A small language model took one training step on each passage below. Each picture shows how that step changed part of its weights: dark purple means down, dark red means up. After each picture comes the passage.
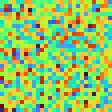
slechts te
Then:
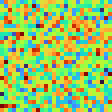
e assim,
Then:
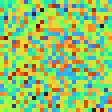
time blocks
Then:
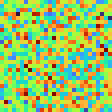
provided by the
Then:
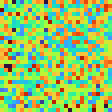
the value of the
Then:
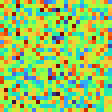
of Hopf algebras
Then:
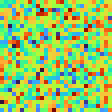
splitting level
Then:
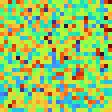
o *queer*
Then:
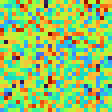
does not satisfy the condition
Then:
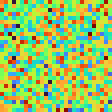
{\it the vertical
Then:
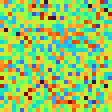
given $r_0
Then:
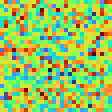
of hyperbola
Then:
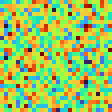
very prolific
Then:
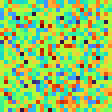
Then: $$|\mathcal
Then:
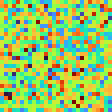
papers of the
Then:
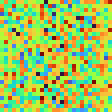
for all $n
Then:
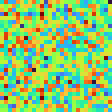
time step $\Delta
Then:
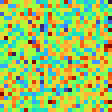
opaque disk
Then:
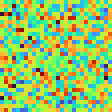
the above proposition with
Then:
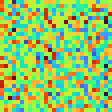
and the solution based on
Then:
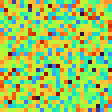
adabiy tilning
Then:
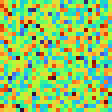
a change of
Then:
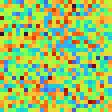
el objetivo de
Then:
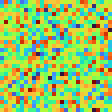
any given Besov
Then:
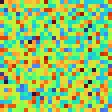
a finalização do
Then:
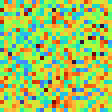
y el “II
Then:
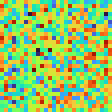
\noi for
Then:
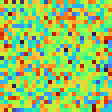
the other hand,
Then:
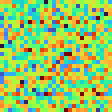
\leq \ell -
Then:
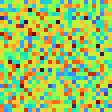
interpolation spaces,
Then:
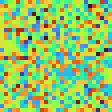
defined as follows.
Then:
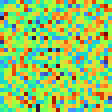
an intrinsic
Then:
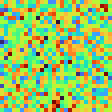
análise dos
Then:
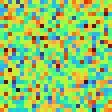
see the detailed
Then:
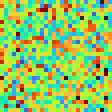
das Maß der
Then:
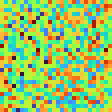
the Gaussian approximations
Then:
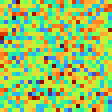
for the case of smooth
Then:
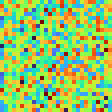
\cong \Omega
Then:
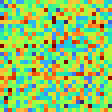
de algún
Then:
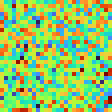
to check that these maps
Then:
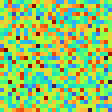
importantes sobre la
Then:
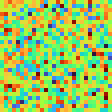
DE DANOS
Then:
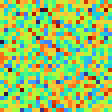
have the following.
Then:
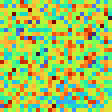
падежах не
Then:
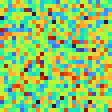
presents fruits
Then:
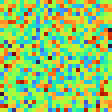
e renda local
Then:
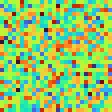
the following assertion
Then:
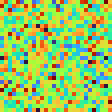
$G$ such that
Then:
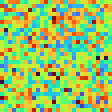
social da saúde
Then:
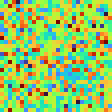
variabilidad de la
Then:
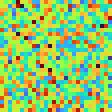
converse is not
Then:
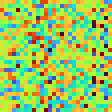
Manganê s
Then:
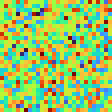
exist. The analog
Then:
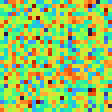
за наказом
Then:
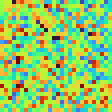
if $Y$ is
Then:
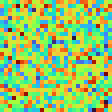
multiplied by polynomial algebra
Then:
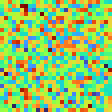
of arbitrary order by
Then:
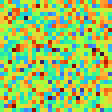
museo è
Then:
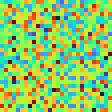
spp.) de
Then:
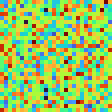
de materiais:
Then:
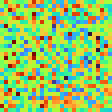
de clara
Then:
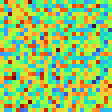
vinham dando
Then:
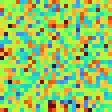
be represented as a
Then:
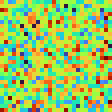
occurs when
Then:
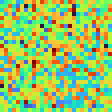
Resultados y
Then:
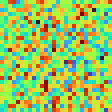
Justiça do
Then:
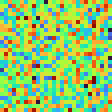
therefore a unique solution
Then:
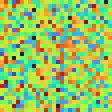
\}$ we have
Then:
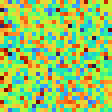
to Rayleigh
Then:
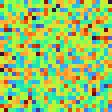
the simple reflections
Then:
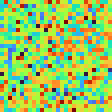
orbits of the
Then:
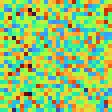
studying the problem of
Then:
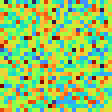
qui confère au
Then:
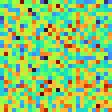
admits an
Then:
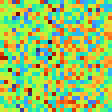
of the parameters in this
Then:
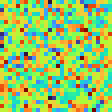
and Weitsman to
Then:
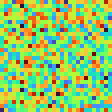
$d$ compatible
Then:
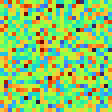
which decompose into
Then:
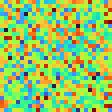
мире столь
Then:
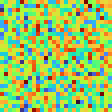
mayoría de las
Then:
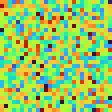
forms with such real
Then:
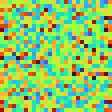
ce qui ne rend
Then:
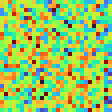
baholash va
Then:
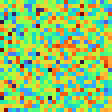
the closure
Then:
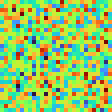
b \mapsto & &
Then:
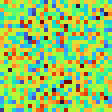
\leq n.
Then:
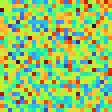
so first we define the
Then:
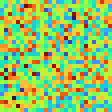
hozir nima
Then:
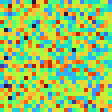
confiere al
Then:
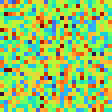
\smallskip On the
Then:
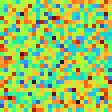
4 عدم
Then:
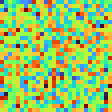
dos Direitos
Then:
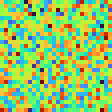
a minimum number
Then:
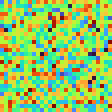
teñida de la
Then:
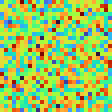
is an isomorphism (of
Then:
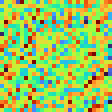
mavjud va
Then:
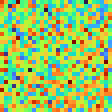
short on a set
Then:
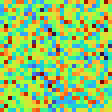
x} iA
